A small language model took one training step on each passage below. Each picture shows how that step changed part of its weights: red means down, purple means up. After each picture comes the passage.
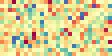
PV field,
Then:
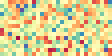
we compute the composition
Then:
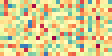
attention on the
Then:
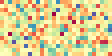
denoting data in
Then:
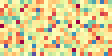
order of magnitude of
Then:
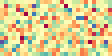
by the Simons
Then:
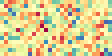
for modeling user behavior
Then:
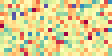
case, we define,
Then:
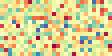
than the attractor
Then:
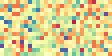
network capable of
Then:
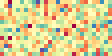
with $eB$.
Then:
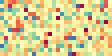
in the radial and
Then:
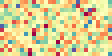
a single gapless
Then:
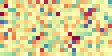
actions} available to
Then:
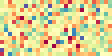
and Devices
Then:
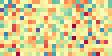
the notation as above assume
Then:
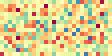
into a quadratic function in
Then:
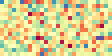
it is exponentially
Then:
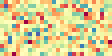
Section 4 with the
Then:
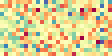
technique, namely
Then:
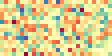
{\tilde \Delta}&
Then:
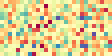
regression problems of
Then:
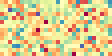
an application of the
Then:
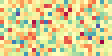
signal. This was already
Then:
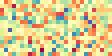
preparation methods of
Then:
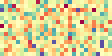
18 & Artis
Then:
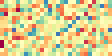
small biases with respect
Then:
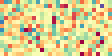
their outputs for
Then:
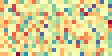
NICER observations.
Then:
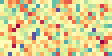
the fact that in both
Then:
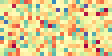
be framed here in
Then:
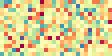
does not contain another
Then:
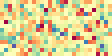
we have to sum over
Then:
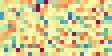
of outliers
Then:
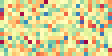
walls will
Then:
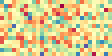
times and high precision
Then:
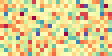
coherences, it
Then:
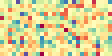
boundary representation. Let
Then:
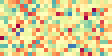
the situation of
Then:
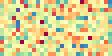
low-energy processes was
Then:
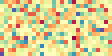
the Chinese
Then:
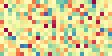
by Rigol and
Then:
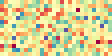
decomposable ideals
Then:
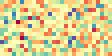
of the DNS,
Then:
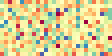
to focus on a more
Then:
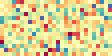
Comme nous
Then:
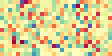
makes a move
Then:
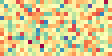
replaced by any
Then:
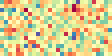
in number theory, the
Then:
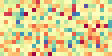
sense above, with positive
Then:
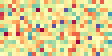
should mention that our
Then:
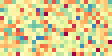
that maximize the
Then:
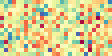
accurate and precise time
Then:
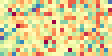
beads each at
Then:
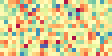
the second one. Note
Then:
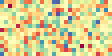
with a BEC
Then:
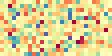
of these and proved
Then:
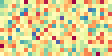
denote the function on
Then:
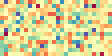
cyclic quantum
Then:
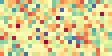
the literature. For
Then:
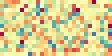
Lab \& University of
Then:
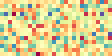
Correction at
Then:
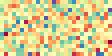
behavior with the existence of
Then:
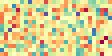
nucleus. It will
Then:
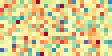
root of unity of
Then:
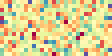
Higher dimensions}
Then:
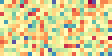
aiming at
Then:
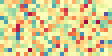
the forward model were
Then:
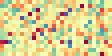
example, we know
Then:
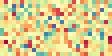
even satisfied by all
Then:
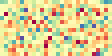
demonstrating geometrically
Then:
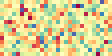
- \infty$ and
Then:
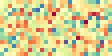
we refer the reader
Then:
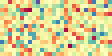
terms. The gauge
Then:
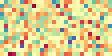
thermal equilibrium, with the
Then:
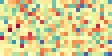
the data. To find
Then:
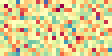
cross-sectional area
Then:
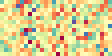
both a single material
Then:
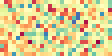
bounded by some constant which
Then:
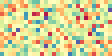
v_u \circ
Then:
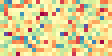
matter the effects of the
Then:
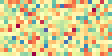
the theorem claim to
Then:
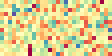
local upscaling
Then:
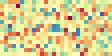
new classes that can only
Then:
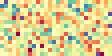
hand, if it already
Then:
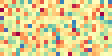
way of studying the
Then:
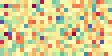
predictive region can be
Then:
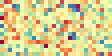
\lesssim T$
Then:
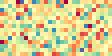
net effect is to
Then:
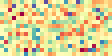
measure valued process
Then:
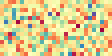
of the other groups
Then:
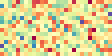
model of ENAs
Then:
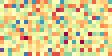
loop and passing
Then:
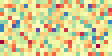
n-complex numbers
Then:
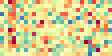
severe negative
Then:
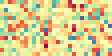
$1$ in the
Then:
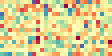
can be related to the
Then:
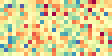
findings of any
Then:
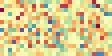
gain pattern for
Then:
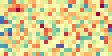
dynamo coefficient, the
